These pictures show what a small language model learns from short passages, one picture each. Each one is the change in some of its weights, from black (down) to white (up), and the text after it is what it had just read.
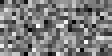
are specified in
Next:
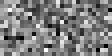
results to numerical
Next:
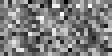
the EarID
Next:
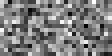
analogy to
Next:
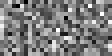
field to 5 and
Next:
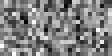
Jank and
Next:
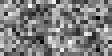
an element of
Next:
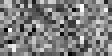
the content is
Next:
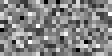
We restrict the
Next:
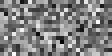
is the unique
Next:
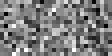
for simple human
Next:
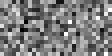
in this paper controls
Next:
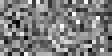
yields the
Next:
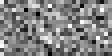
zero. On
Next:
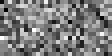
a set $F$,
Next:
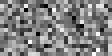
More formally,
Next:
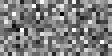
as a sum of
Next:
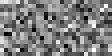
effectively reverses
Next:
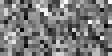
gluon emission
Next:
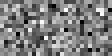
quantum state in the
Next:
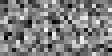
\ n \in
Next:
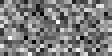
a time-dependent
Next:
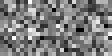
use case. As one
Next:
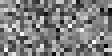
research literature
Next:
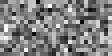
in Ref.
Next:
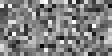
was derived,
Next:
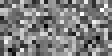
positions between
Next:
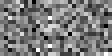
considering the direction
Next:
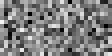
defined by the fan
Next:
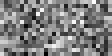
and were inactive
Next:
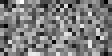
random forests
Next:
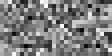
Age at onset
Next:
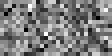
the Chern character.
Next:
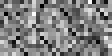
an image file
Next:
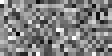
performance of the
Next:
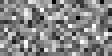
We shall now
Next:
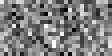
a 1 unit
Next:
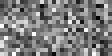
but merely use
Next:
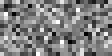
increased signaling
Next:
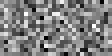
The goal of the
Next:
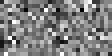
values. This second result
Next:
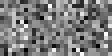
on the similarly
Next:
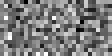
in this study adds
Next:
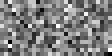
above images.
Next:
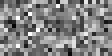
$K$ are large
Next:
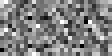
Before the
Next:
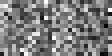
special set of
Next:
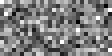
the visible
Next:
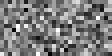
use these bounds to
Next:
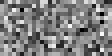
air and further
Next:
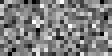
To prove the
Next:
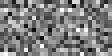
been gaining in
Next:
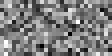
the measured and the
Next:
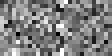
author expresses
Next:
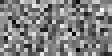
standard exponential and
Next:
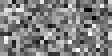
obtained within this approach and
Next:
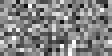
and Dr.
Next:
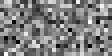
the linear combination
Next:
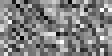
a positive correlation between
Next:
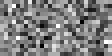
in case of an
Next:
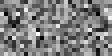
an isometry.
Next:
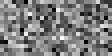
we find that the bound
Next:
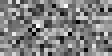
can predict the
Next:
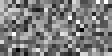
from the close
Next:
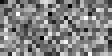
all}\ F \in
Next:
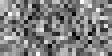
bound on the highest
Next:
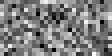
arch and its
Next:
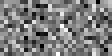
exactly the same
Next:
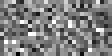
cases A-D,
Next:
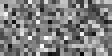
the range probed
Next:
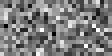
education has been
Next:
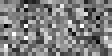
an equally important
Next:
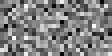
This is particularly
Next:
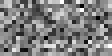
the introduction of
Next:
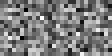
mass distribution in the
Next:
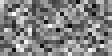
here indicate that
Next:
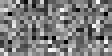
physical framework may
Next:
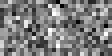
which their transversal
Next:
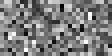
the theory, we consider
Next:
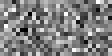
one factor, and
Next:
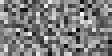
keeping the
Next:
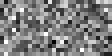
the datasets.}
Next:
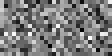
a small sample size with
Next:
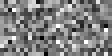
well. The data
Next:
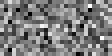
brane were an
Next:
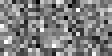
interpretation in due
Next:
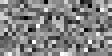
In particular, I
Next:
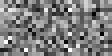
from the data. This
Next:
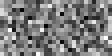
added on the
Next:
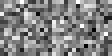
using Simca
